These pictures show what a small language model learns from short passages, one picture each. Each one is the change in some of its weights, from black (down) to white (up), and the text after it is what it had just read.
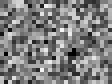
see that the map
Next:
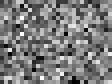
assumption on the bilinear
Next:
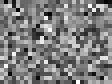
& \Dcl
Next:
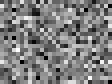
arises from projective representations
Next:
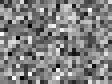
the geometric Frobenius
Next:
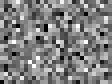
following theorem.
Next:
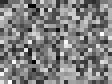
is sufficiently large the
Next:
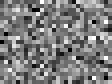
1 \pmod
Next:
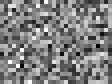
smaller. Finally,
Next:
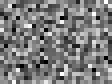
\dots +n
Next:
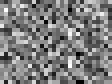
a number of
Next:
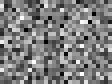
viewed as the
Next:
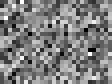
In addition, we
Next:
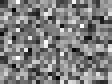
state of the stochastic
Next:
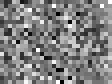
uniformly bounded as
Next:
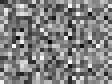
a web is
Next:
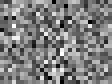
In this paper we
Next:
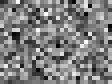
of disoriented
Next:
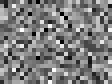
good exchanges
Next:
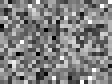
continuous functions. To
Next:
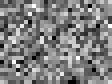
Let the absolute value
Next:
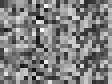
corps de
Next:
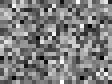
does not force any
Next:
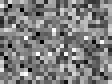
helpful email
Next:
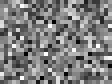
number of iterations,
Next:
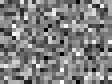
considering the regularised
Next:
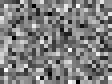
$I$ is
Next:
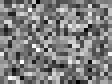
in a closed subset
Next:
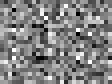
over $\Lambda'$,
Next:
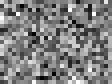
is a priority
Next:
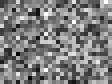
modification of the methods
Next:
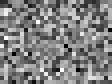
for $\ell
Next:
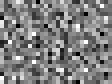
following lemmas:
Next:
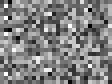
relations: I.
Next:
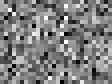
sufficient if we prove
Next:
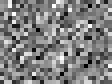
one replaces above
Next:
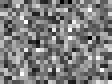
formulate the following
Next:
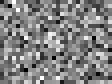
2 parallel languages
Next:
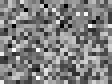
in terms of
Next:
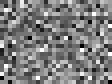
than we assume in
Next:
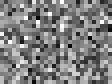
but Menger
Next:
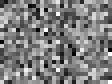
is known to be
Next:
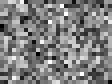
we see that
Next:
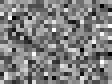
{\it Recalling
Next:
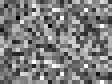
grid search,
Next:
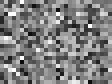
for the usual Laplacian
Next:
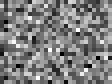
limited staff).
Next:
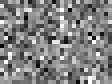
L$. \hfill
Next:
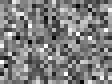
Jameson scheme
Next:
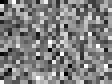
be an interest in
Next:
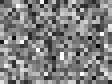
let $N$
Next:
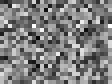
is referred to a
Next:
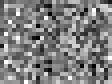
\Delta \psi
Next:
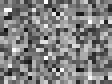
-- for all
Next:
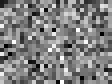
is monotone in the
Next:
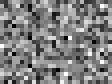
first case the
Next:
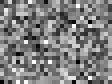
reasons we
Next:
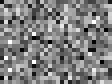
In Section 6 we
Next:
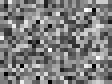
parametrized by
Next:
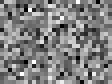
The corresponding optimal control
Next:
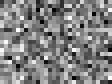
condition: If
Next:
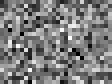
increases the magnitude of
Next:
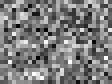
notation; a map
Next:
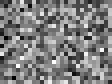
their speed to equilibrium
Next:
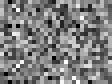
an elementary transformation on
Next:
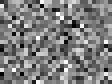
Now using the first
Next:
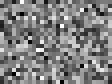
spanned by the
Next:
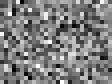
opposite of the one
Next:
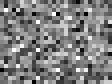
and under rather
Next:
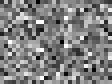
sum over tuples
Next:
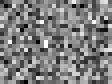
location of
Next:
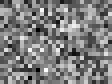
the category of
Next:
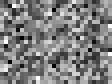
simple expression for the
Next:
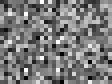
was translated into
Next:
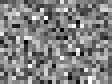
\Q$. Then
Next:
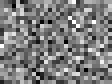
ess} is
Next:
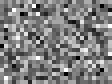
{\it Some remarks
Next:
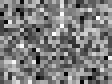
not included). The
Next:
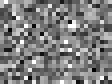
replacing the Euclidean inner
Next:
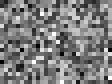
to find the expression
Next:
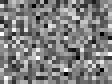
{\it SKT
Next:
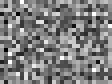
than or equal to
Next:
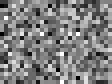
proposed dispersive
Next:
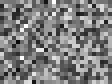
only if \[
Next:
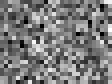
~~\Rightarrow $$
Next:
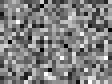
$. Since $\bar
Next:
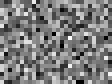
a solution to the
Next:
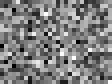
of the same dimensions
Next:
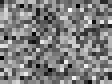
vertex conditions are
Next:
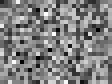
of advantages
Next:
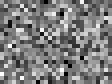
Here, we consider
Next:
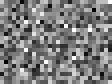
completing the
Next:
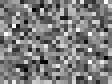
+ \cdots +
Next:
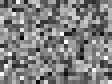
theorem, we obtain
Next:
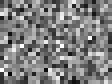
the Young inequality and
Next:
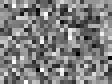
the identity element of
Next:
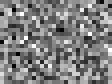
line $j$
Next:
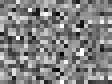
of outer
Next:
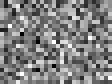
also called framed
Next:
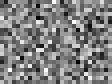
jumps of
